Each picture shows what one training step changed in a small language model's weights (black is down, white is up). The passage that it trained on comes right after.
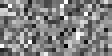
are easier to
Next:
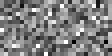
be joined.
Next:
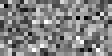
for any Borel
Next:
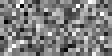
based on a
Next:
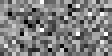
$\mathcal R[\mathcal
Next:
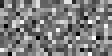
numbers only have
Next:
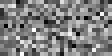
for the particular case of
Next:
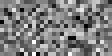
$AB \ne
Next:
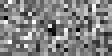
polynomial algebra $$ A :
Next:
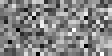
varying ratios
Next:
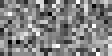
Notice that
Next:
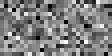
follows. Now
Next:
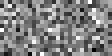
two-point function
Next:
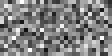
\smallskip For
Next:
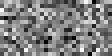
to $L$. We
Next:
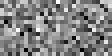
and $t \mapsto
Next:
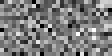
in the course
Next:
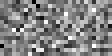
This included the
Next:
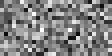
the deviations from
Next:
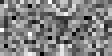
with one of the
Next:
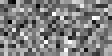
abelian if
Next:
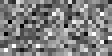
a real domain,
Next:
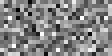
solution $\ue$
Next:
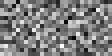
some properties of the
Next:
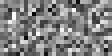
we insist also
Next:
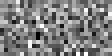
scheme for cubic
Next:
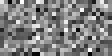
twisting of
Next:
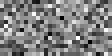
of cells of
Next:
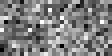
of edges.
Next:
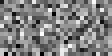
function has some very
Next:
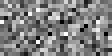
large sign.
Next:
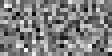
operator on $H$.
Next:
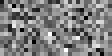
Theorem B} {\it
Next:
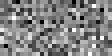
of (ii) and
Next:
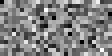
the angular
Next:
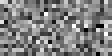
look for a constant
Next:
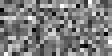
to give examples
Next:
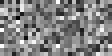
*is as in
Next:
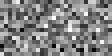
congruences for
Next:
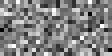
may vary from line
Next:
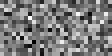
proved independently
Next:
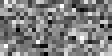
we demonstrate
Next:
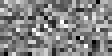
is via the use
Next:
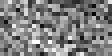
arch and thus the
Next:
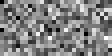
in Model
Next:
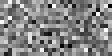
along any path of
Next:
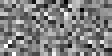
the cohomology
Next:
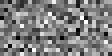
separately are
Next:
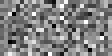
= \varepsilon(
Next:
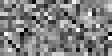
the following estimation
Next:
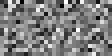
ring. For every
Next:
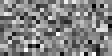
this is true
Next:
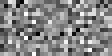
phase space
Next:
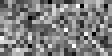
on Cannon's
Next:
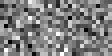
more complicated as
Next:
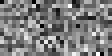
in the particular problem,
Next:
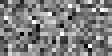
mixed traffic
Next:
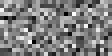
to be equal to
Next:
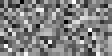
column and the
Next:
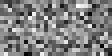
is described below
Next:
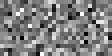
belongs to
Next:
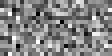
and PPI
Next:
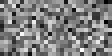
put $c =
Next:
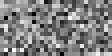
derivative formula of
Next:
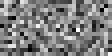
then $\H$ is
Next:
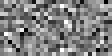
the following section.
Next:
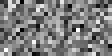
ring, and
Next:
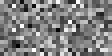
Take an
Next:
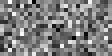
examples of smooth,
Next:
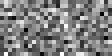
by means of
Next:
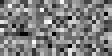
there exists a unique
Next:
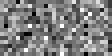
\right] -
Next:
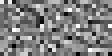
(see Remark
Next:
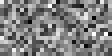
use 2 nodes on
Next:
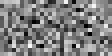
$\beta$, if
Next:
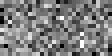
of smooth projective
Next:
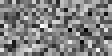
orbit $\Omega$
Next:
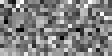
evaluation per
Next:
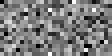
giving a direct proof
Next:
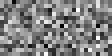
is a version of
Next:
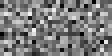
varieties in
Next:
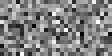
$$ as long as
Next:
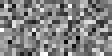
been stated in
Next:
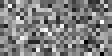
type of power
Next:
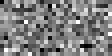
maximal subgroup.
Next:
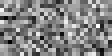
to this problem:
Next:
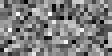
be compared to it
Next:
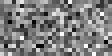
active if it is
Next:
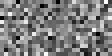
that $r$ is
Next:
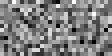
$ $\strut
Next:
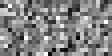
are constants with
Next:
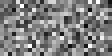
). In such a
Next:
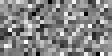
blow--up of
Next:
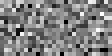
feasible to
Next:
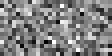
convex, it follows
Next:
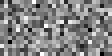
verify that the
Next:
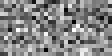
the isomorphism type of
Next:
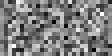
a consequence,
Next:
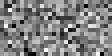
section to emphasize
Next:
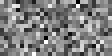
t x})$ for
